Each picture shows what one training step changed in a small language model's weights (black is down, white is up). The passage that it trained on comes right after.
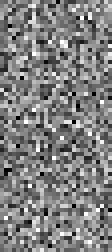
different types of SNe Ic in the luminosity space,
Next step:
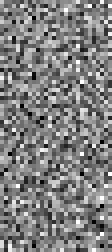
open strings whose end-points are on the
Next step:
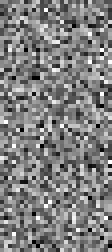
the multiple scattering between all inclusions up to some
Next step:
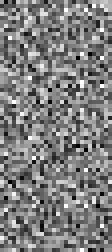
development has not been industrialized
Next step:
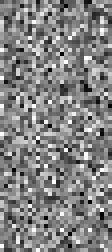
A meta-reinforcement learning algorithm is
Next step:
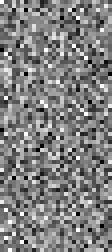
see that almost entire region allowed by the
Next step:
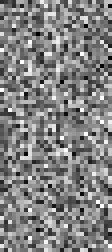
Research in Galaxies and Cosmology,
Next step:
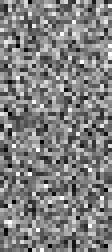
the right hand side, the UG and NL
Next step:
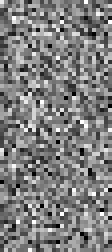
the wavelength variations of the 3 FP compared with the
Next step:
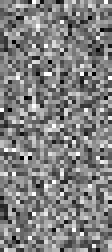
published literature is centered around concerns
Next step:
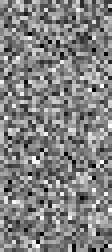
and the placement of the root of a
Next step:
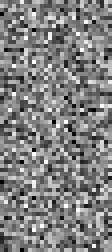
by using alternative materials with strong crystallographic
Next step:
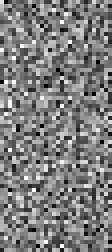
and colloidal simulations using a soft interparticle
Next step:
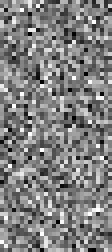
a standard least squares approach and then refine with
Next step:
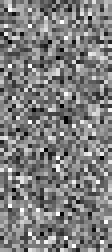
of 33) surveyors now preferred mobile
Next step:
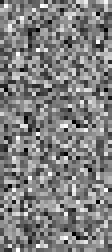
the Planck Length will appear:
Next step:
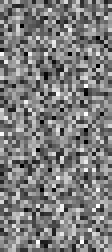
members of Congress, representing the
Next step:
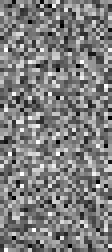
introduced, since the number of possible infection events grows
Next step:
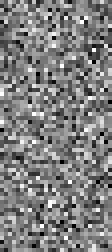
performance monitoring or adaptive cognitive
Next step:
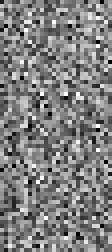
an appropriate analytical solution corresponding to numerically
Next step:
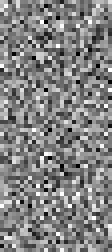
& [disposition of R- and
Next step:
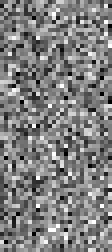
window has no packets, rate features are set
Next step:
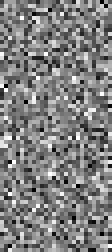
of the quoted profile changes with mass and redshift
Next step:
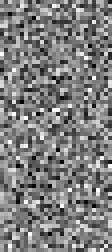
effects that we assume are broadening our profiles:}
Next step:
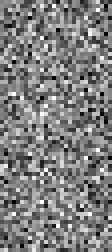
layer were sufficient, however, more filters can
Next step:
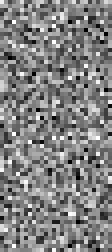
and proteins with emission ranging from the UV
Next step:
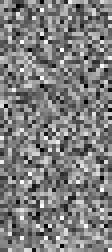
of wavefront sensor frames corresponding
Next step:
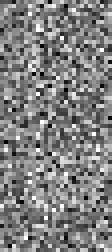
linear size $L'$ of 'down' spins
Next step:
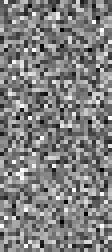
with a single coupler. For example, in a typical
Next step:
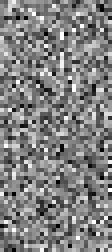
the ex-situ component of the stellar mass is better
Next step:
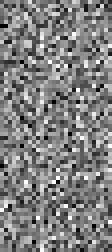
{\bibfnamefont {Y.}~\bibnamefont {Sun}}, \bibinfo
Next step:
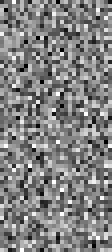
score $v$, and $\beta (\cdot)$ is
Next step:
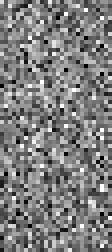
on the scan area for 13.30,
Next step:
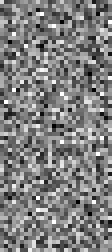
was consisting in choosing the smallest set of
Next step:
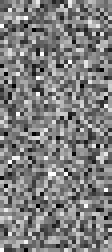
only even powers of $\xi$ are
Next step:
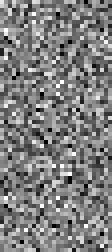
shock front character which is poorly
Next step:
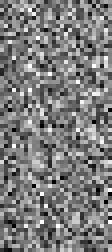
Figure 4 to outline the results. The calculated average for
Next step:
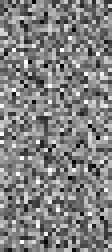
respect to the $v^+=0$ and
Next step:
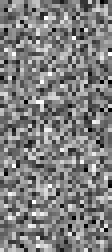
is not very well understood. The question of
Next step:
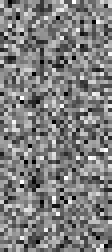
dark matter models have found much success in the analysis of observations
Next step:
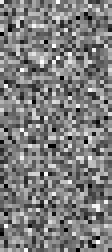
actions that can be naturally inferred from the
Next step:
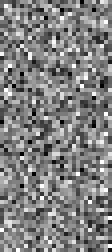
lines of absorption system at $z_{abs} =
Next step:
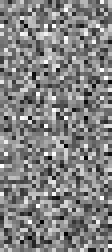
on these changes of lattice parameters at high temperature phase, it
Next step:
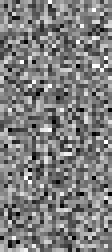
Born \cite{BORN}
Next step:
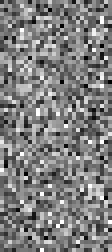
required. This cannot be achieved with transmons as
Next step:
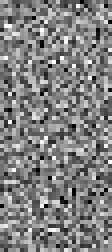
adding the LSS power spectrum to the
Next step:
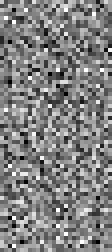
but doesn't prevent the delayed
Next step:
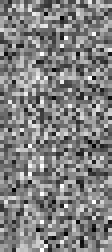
in Fig. \ref{fig:timing
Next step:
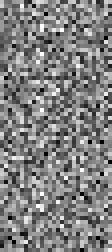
and holes. Theories that do not
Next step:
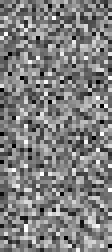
observed non-circular motions in addition to elliptic
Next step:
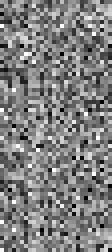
limitations of models from the perspective of
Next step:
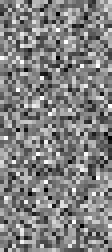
commerce, and the worldwide center of
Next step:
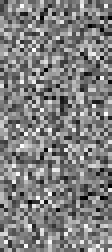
spectrum. While two-point statistics are sufficient to
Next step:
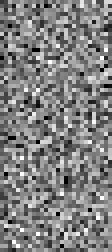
enters cruise mode, the Reynolds number
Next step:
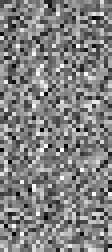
notable difference that the ``exact'' spectrum or
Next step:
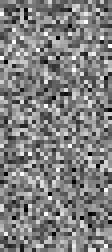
the most common f$_\nl$ parameter for
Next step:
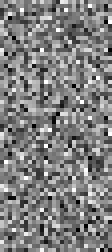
is seen in the case of the HO and other
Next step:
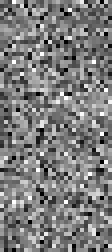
by the physician. Although such a rating
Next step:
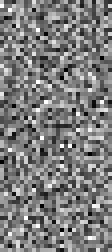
$T$ has not been established. The
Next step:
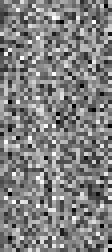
detailed comparison among the three methods used for the study of
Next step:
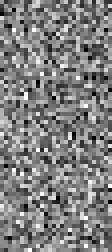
than the interior, where $r(y)
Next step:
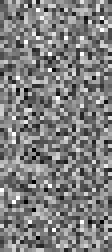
\subsection{Optimization Approach} To
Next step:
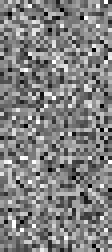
knowledge of a large, pre-trained SER model
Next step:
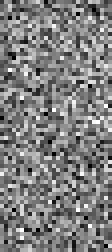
the crucial step in every iterative method.
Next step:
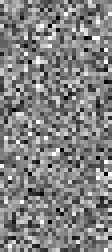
The spectral parameter of the $\Lambda^\prime$-string
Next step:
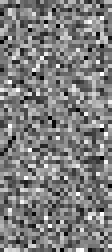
as helium atoms [3.13 K] has much
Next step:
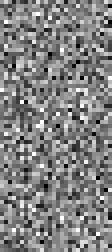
potential, defined by the eigenvalue equation
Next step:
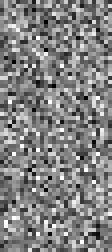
S_{nf}$. We will apply the methodology
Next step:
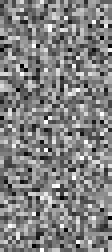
groups are reporting multiple orbit evolutions and the
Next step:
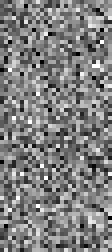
specific quantum dots. In the early days of
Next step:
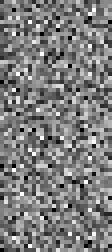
Ceres. \bigskip \subsubsection{The
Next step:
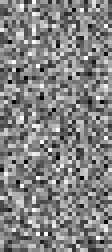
section, we present the results of the experiments conducted to
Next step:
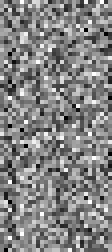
robust and accurate approximate Riemann solver that
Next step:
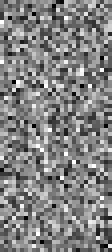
the EOM at the linear level and then
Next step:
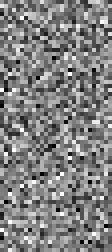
$E$. It has been recently shown that by using
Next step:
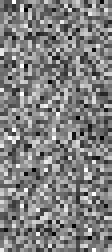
\pi$, where $\pi$ is the chosen noise
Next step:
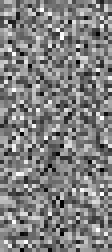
attained a configuration with a degenerate iron
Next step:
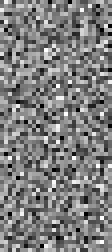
Argyres--Douglas point where either
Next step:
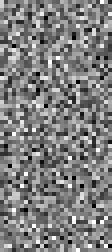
diminished to the X-axis and
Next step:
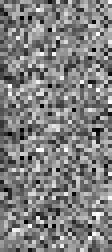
code, hardware modeling uses a
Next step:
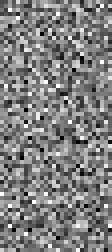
of P. Vanhove has received funding
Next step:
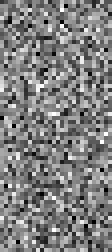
is exceptional among the $\ph_j$
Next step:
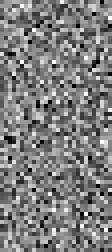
can be encoded in the six components of
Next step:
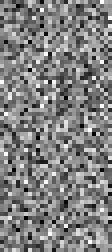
on-board of small-scale sensor devices
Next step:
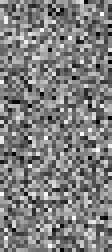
of its orbit when they have grown sufficiently to
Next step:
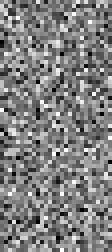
Data Management with Lossy Compression
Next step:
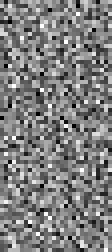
small gluon energies, but is nonsingular and
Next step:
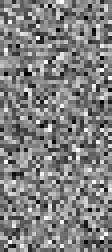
20-25$. Moreover, the G34 mesh resolution
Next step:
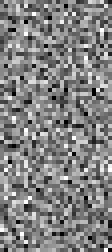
is our bulk theory (for a general review and list
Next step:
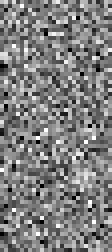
we select frequencies $\omega$ such that the
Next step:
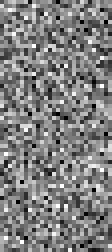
summarizes the computed density and heat capacity of
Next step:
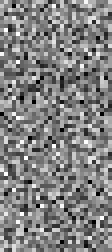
reductions of $Q_1$ and
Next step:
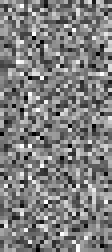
$q^2$ is shown in Fig.
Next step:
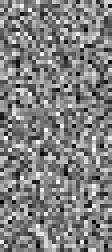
to $\xi/R\ll1$, then the
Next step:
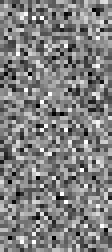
is not significant, especially taking into account an
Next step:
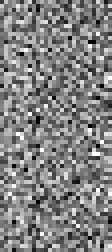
\center \includegraphics[width=\columnwidth]{}
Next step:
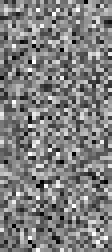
these theoretical estimates, which suggests the disc size is
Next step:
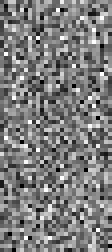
10} T^3$), the weak cross-section
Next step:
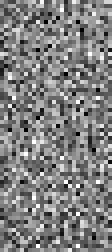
chemical composition of the envelopes of embedded
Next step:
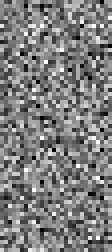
taking several days to complete. All of these
